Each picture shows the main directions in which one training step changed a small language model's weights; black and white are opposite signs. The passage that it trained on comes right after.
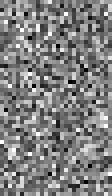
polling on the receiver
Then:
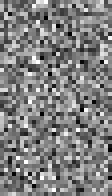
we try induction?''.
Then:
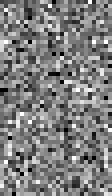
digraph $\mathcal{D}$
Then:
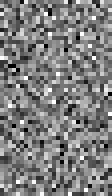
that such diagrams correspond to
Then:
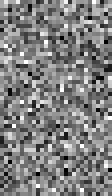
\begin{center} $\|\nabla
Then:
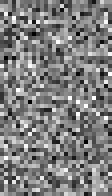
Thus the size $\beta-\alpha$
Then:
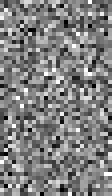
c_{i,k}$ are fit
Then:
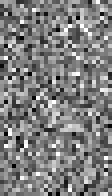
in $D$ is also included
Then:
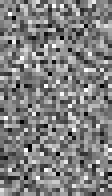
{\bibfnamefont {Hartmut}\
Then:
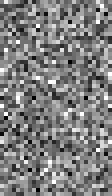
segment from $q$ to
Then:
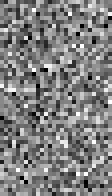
of the $\beta$-decay
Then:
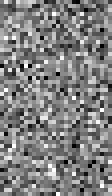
problems. In the following, we
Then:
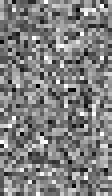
by $(\mathcal T_1,\mathcal
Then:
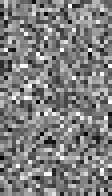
only in one lighting condition but not
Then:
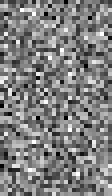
encyclopedia by
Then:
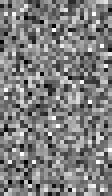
Dimensions}. Preprint
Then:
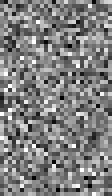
$L$ as follows: remove
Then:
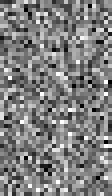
a superscript if without
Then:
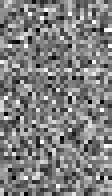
a common ground reference point
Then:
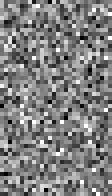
smoothness assumptions, a variance
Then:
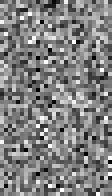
instability and includes also the
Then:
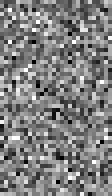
and completes the proof of the
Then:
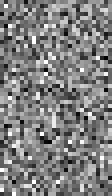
as an example, we assume a
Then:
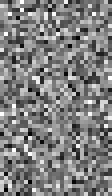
time. The dashed vertical
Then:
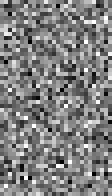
\end{figure} \newpage
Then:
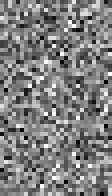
state space gets more predictable when
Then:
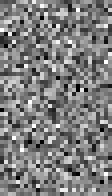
a result, we obtain an initial distribution with
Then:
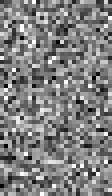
to be the distribution on $G$ given
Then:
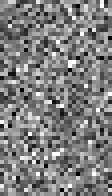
one of the Kan results, the
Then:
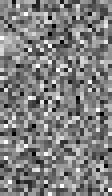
the wavelength of the wave
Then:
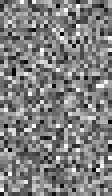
points of the double cover,
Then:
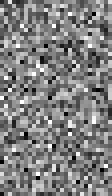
expression.\\ Step 5.
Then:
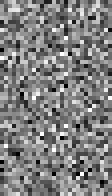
following standing assumptions are
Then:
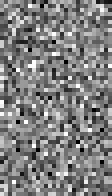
universe (when the average
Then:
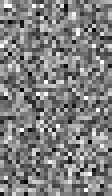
variances of $r_n$
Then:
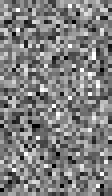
factor. Hence we may set
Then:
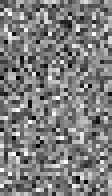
and related results can be found in
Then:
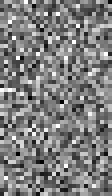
elements, according to
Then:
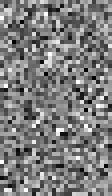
dotted): share of
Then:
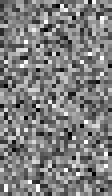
data points. For dynamics B shown by
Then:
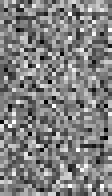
crystal. In the case
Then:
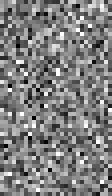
of the parton distributions lead to
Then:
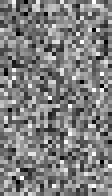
the expression for the electronic
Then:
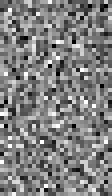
of Filippov solutions implies
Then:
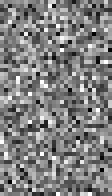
space. If we consider 1-dimensional
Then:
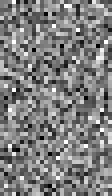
the final state momenta, we
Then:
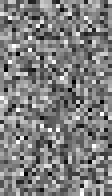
the same color. It is
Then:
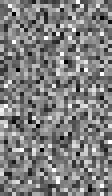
are approximated via a
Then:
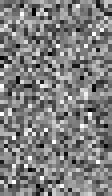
is analytic by construction, the only
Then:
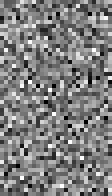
fixed. The main part of the proof is
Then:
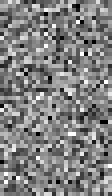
an overall factor of about 5
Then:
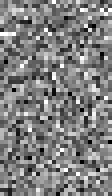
Semigroup method; Functional
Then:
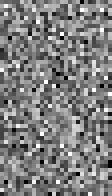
fields: geometry of the
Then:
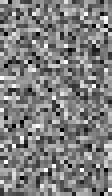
\end{equation} After
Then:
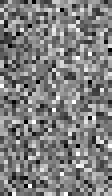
on a plane characteristic surface.
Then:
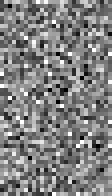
model was introduced into GNU
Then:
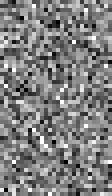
Toeplitz operators. %
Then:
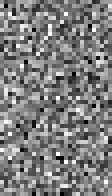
incoming photon field is
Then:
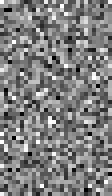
= \left[ \left(
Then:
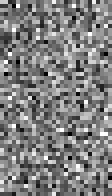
the circumcircle of $\Delta
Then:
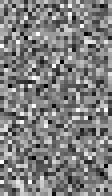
}H^p\textrm{ of
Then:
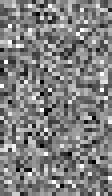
also their field dependence if any. We
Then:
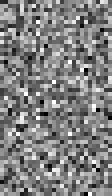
So $2N\le
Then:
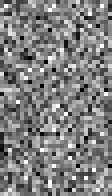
all-loop Bethe equations.
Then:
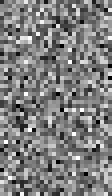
we see that the point $x$ is
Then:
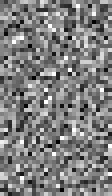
a semilocal ring is
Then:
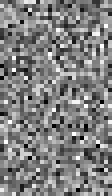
for sufficiently small $\epsilon$ the
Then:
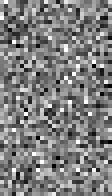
We consider the discrete-time
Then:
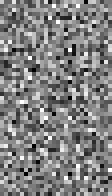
numerically calculated. In {\sl
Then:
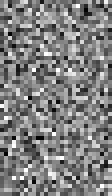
one of the following statements holds:
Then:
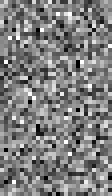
the froth flotation
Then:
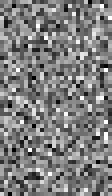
computation lifts uniquely to
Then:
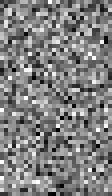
function of the string length
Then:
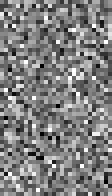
and properties. **Methods
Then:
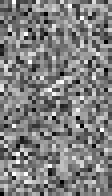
the stability and monotonicity
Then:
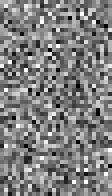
values generally come down since the
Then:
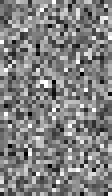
case we can find PBP of the
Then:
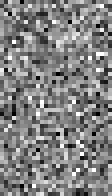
within LAPACK
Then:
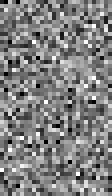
\end{array} \right\}
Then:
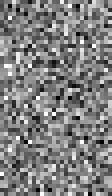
the covariant differential of
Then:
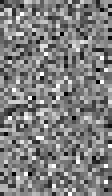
is given by: \begin{equation}
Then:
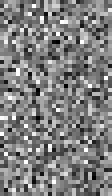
generate simulated data based on a
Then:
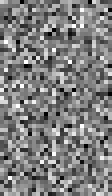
$x\in E$, we define
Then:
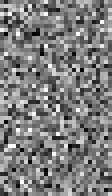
reduced single-electron
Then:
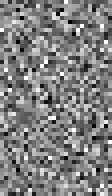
Issue} For a set of
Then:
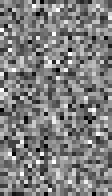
computed at very short times
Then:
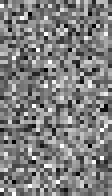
the specifications, usually
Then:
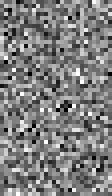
$\gamma$ is obtained as the union
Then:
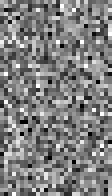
\] Conversely, assume
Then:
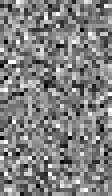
systems, there are also some works that
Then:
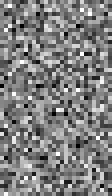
all orthogonal events
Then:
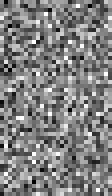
sake of comparison,
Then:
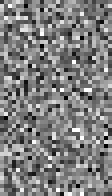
a subtorus $S$ of
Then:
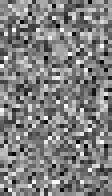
the two registers, and that
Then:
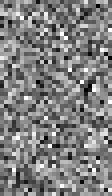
which will be determined by the
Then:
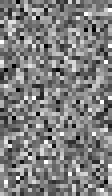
Askaryan contributions to the
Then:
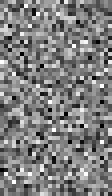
is illustrated for various
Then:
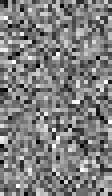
\R^d$ of class
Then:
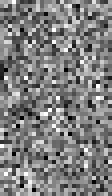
the drag parameter $\gamma$ from
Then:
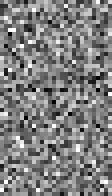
However, such investigation is
